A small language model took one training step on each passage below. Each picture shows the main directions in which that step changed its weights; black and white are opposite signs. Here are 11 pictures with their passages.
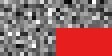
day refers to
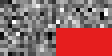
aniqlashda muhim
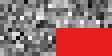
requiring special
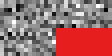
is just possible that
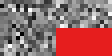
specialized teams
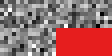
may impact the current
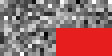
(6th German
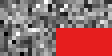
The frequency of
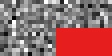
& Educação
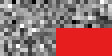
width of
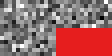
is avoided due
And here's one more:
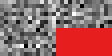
so this basic structure
